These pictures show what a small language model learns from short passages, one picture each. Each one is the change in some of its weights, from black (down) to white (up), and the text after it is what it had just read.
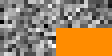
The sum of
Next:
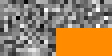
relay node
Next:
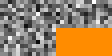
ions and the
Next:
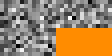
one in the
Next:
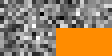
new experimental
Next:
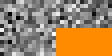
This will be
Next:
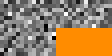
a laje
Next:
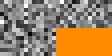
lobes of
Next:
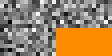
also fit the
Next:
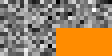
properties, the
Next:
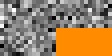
investering in
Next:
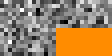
au cas
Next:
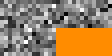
y poco
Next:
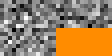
arm $a
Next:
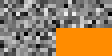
de influencia
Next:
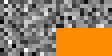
forma de
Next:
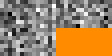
approximated as
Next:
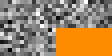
sample in
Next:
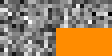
vista que
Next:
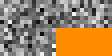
that is part
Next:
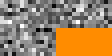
account for
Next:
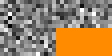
lines represent a
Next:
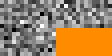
at larger
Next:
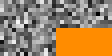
more narrow
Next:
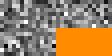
promover a
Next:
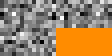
insulator and
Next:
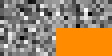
dread using
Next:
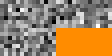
$\alpha$ is
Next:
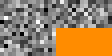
ratio of
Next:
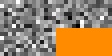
adversary that
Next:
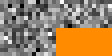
assim seu
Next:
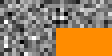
also obtained.
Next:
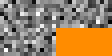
$A$ is
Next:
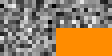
crossings when
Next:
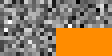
distance to
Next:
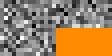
employ a
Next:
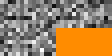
space-time to
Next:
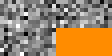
bounds below
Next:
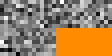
control of
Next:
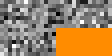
$\phi$ for
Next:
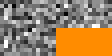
be given.
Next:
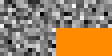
are two data
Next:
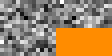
context, the
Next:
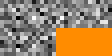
the full
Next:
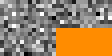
more the request
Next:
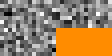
between North
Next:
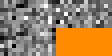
Composante 1
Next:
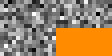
in the M =
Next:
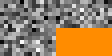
significance in the
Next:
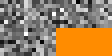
three most important
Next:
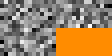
processes across
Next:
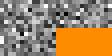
by measuring
